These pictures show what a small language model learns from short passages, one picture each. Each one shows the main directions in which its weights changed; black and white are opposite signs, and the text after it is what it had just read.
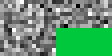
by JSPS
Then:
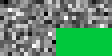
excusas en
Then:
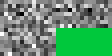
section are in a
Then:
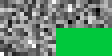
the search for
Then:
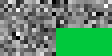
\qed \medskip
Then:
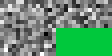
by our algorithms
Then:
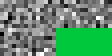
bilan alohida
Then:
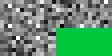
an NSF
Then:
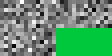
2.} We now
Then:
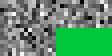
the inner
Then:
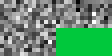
$u$ and
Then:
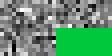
main results, we
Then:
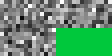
borrow the below
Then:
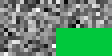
holds for every
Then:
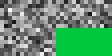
te nije
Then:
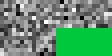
lemma is basically
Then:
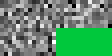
function of the measure
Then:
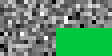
the image of
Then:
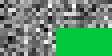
gap of
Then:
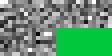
lo largo de
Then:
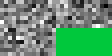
to prove that the
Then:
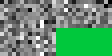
\noindent Lie group
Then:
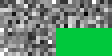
the modular forms
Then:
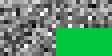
abstract results
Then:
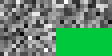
$A$, which
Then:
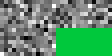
any two such points
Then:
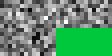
balances the
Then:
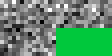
strategy from
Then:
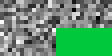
to face several
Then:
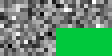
ética y
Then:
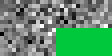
çıkan ve
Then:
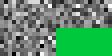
positive function such that
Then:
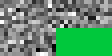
focus on
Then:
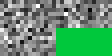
method considered in this
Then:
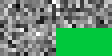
– Если
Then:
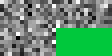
работы и
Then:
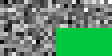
en tí le
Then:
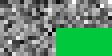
de faciliter
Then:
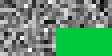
an appropriate
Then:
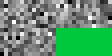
We see that the
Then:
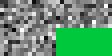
a module and rational
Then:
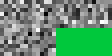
на його
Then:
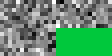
$W$ is
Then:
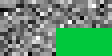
den Ländern
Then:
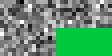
вывод, что
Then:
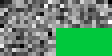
period $\ell$
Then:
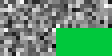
with the multiplication
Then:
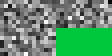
is a special case
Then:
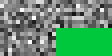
approximation of the
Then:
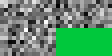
asymptotic setting in
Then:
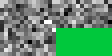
adepto da
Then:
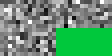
this particular example
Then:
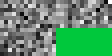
is the highest
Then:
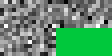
of S.
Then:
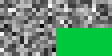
game has an
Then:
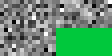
expansion. We thus
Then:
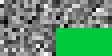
zou willen
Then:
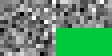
way would optimize
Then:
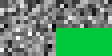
of their parts by
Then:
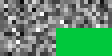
We also repeated
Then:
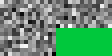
explicit form of the
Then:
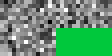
y III o nivel
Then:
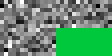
then for any
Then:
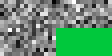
$i \leq
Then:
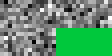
y grave por
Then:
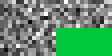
this representation.
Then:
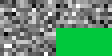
in coding
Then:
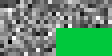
define a measure
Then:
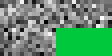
we say that
